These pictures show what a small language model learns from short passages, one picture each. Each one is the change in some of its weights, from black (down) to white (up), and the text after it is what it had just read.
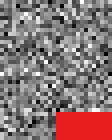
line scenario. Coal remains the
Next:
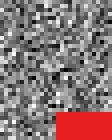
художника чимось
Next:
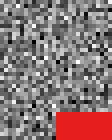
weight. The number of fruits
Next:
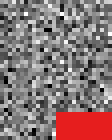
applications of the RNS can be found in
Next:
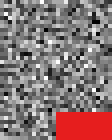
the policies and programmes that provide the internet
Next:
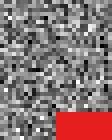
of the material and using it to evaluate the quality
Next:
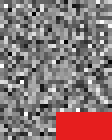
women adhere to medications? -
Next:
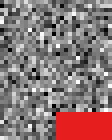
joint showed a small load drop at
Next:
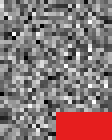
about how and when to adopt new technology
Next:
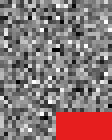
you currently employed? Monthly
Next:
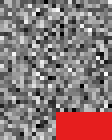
It's too early to predict 18.
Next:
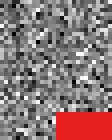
to status, power, and valuable
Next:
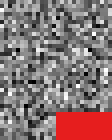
on tórt urıw arıslı
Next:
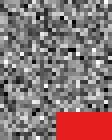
frameworks and guidance on how to attain
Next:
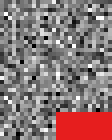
for electricity generation costs) and
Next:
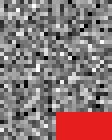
durumların, haber değerini
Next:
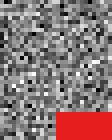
für Forschende → Sammlung
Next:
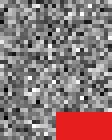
m⁻³) than aspen in our
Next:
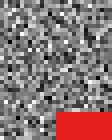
GB. The possible PIS of any change
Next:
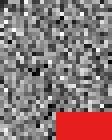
used together with the luminosity
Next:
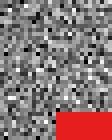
formation of an ecological culture is important
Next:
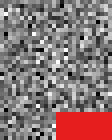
ABSTRACT To find occurrences of
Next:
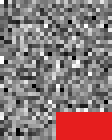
particle size (from 21.42 nm
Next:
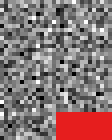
экономики Администрации
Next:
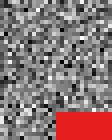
all identified cross sections (refer
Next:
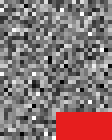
bo'ladi. Uchinchi
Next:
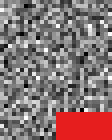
qarab bilim olish usullari va
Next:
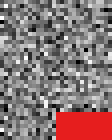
a vége? Az ember
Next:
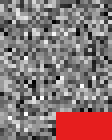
en formación técnica, que
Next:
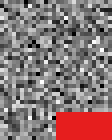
bog'lari, xiyobon va
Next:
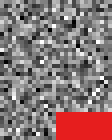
details of the method that we thought were
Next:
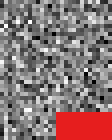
(2-rasm). Buning uchun:
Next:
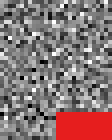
produksi merupakan suatu
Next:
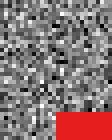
“shoes” shows obvious
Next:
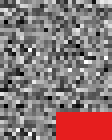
WPAN; LPWAN;
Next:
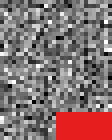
посла Чжан Цяня
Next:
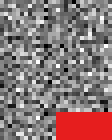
and regular application of innovative methods and tools in
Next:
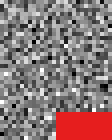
in Krivorizhzhya compared with
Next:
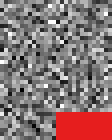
asnoda tarbiyalanayotgan
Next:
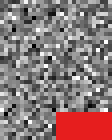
with individuals with hypertension can all
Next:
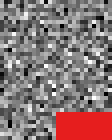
integrated in a video presentation of
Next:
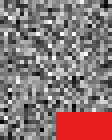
ethanolic extract of the flowers
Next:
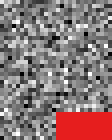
From Cases 1 and 2, we obtain:
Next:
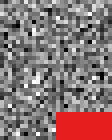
parasiticus*. A strain of one of
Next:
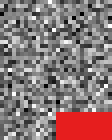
is acting as a co-factor in
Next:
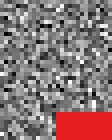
lands on **Ar/So**, draw
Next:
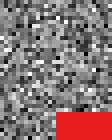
час роботи режисера над
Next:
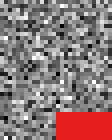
end-groups, so the chemical
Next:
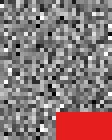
statistical analysis, simple linear regression
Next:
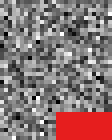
to enhance the bioavailability and
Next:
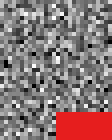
to all antibiotics tested.
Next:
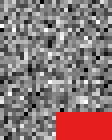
Fuentealba C., Olaeta
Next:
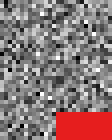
duyduk; kendisine
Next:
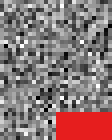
production cost. The valorization of BR as
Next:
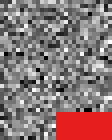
S1R has been reported to play a role in
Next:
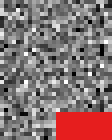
quality of education. Keywords:
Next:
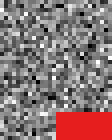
relevant blood investigation were performed to all
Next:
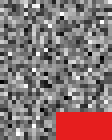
most of these skills are relevant not only for work but
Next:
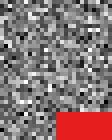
best practices, thus enriching the learning
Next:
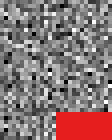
aims to build on existing experience in the
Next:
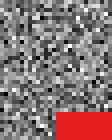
а також екологічні проекти
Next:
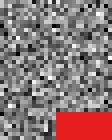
filtering method is introduced to reduce
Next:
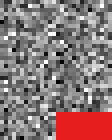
Organisational Memory, Group
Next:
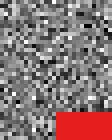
were used for statistical analysis. There were significant positive
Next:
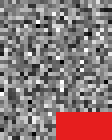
a discounted price and delivery
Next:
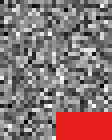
популярні комбінації
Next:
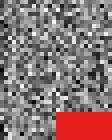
txt, json. Scenario
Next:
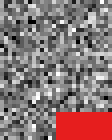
permeate easily), **charge**
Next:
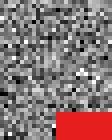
number of false 19 or misleading
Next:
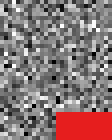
(2017) examined the effect of changes in
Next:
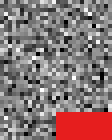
one of the safest places in
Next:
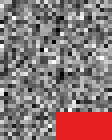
ta kutubxona, 96 ta
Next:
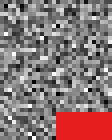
solubility and bioavailability, with a
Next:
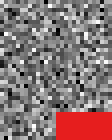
and want to honour Him. It
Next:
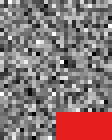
respeito, pretende elevar o
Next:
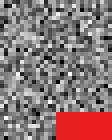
a serviceman, an employee of
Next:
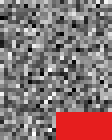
programmasidan foydalanildi hamda
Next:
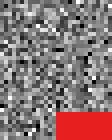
one GPU is needed at a time.
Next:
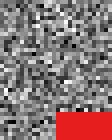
мудрый, образование,
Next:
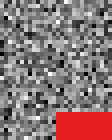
system. Policies like high selling of
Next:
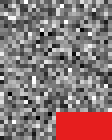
allocation. Recently, the secondary
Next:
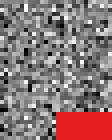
Philological Sciences, Professor Ismagilova
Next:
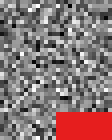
Existante et Suggestions pour des
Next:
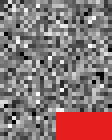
justify the adoption of a framework
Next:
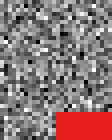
with 2-pyridinealdoxime
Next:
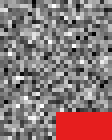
interpersonal conflict, intergroup
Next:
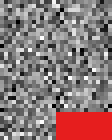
ha⁻¹, Chicken (C)
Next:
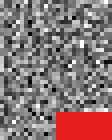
ish vaqtining muddati
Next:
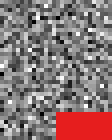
которых неотделима от
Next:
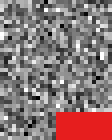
festivals celebrate the
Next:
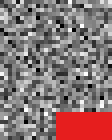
Bohannon dalam Marwan
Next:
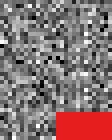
[online]. Tortora, Gerard
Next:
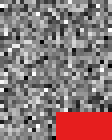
crítica más positiva recae sobre
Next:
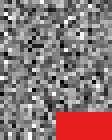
the scope and interpretation of the
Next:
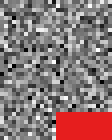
to create an image (model)
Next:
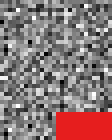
2008. Table 2. Values of
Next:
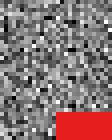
AND DISCUSSION The presented framework
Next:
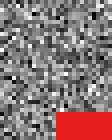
le mieux c'est de le
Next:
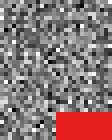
Judiciary, Amendment,
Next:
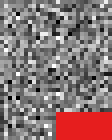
ижобий томонлари
